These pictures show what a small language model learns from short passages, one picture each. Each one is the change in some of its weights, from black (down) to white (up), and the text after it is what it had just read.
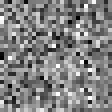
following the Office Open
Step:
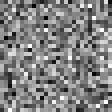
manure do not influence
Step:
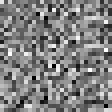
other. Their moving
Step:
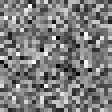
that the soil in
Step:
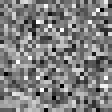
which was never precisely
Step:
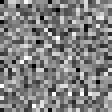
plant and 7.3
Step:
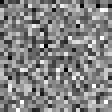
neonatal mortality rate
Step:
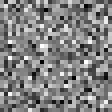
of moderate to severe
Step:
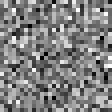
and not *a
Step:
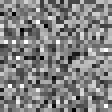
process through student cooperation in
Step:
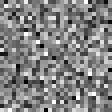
individual act but a collective
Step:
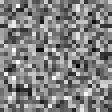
these were characterized by
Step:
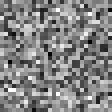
the areas of smart
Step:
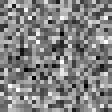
exchange reaction. NPs
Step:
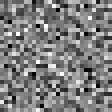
skin, the
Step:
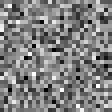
Soil Health Living
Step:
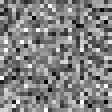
Sprigle et
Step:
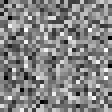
my homework after
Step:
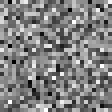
influence of viscosity
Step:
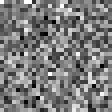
cybersecurity landscape*,
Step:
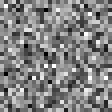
of the environment.
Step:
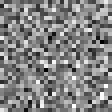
segments. It Figure
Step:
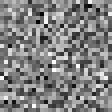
not human possessed
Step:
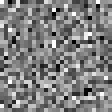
other significant main or interaction
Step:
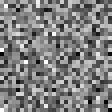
of India, Department of
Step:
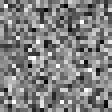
of the students during the
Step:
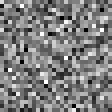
funds to purchase needed
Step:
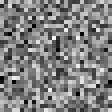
systematic literature review on
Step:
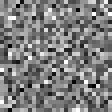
real time and make operational
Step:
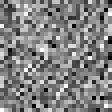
3) it is possible
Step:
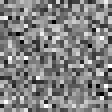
contrary, for most
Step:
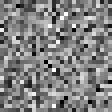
languages other than English and
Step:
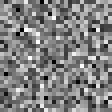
proper and timely teaching
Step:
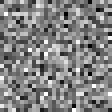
Date: 17 February
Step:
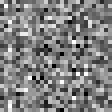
for communications.
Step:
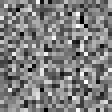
and increase workforce
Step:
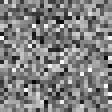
Shestov brings
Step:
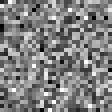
with adjustable angle of
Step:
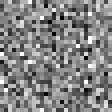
of an optimal stock
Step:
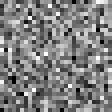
variables are presented as means
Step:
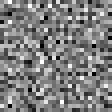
to inhibit incorporation
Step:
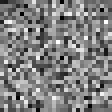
and responsibility (this
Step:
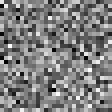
expertise, or proportionate
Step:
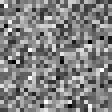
for diverse groups of
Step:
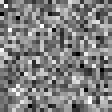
- the handling of
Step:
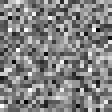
intensity, slope soil
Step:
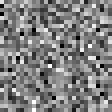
organisation to address technological
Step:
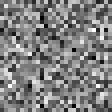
to cope with
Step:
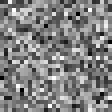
(a) Comparison between
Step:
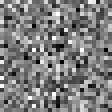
quantitative research. Research
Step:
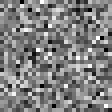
which was 15% more
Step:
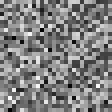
raising awareness and
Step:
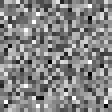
high traffics,
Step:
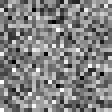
Koo &
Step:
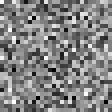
To further improve the
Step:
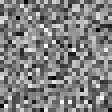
developed to study a
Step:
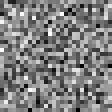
above, $(b -
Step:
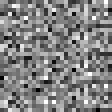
also provide some insights into
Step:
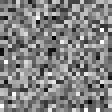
for unidirectional
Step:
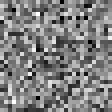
On the whole, the
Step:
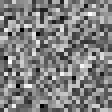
the relationships between hardiness
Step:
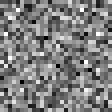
of the monitored
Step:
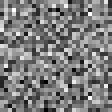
bring new materials for
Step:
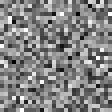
emergence of a new
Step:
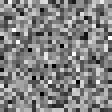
global deaths in 2019.
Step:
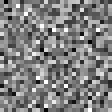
1, to the left
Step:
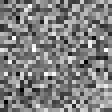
derived from lateral body
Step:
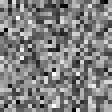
powerful learning Based algorithm
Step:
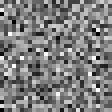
East Java,
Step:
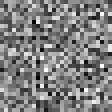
their own. This is
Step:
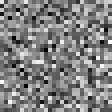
domestic violence,
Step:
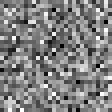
regimens that have a
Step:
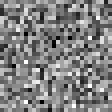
under the only assumption
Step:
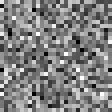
Senior Research Data
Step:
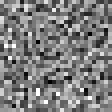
illustrates the details for
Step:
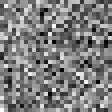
in solar cells and other
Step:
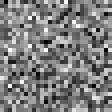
Mean filter total noise not
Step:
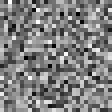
An intriguing
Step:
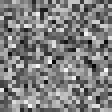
the total acidities of
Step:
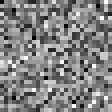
GR : Genetic
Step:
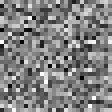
there are several ways to
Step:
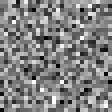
of Isolation
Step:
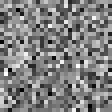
investor confidence and
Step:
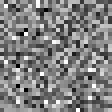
of France in his tour
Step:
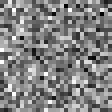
enzymatic digestion of
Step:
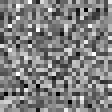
does not register and
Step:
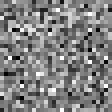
the marzipan
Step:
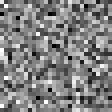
- compensation for lost
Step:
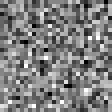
percent of cases came
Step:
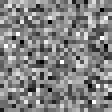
dynamics. In contrast,
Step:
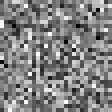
Women who have
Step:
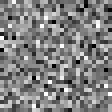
mart. I.
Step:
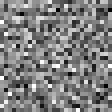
or organs without
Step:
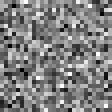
kN while for dry
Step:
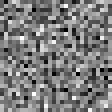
it's not explainable
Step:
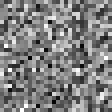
parameters chosen and the
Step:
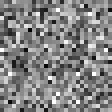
the decay of
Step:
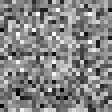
the same size.
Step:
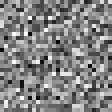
picture books showing what
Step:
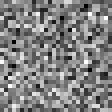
the occurrence of risk in
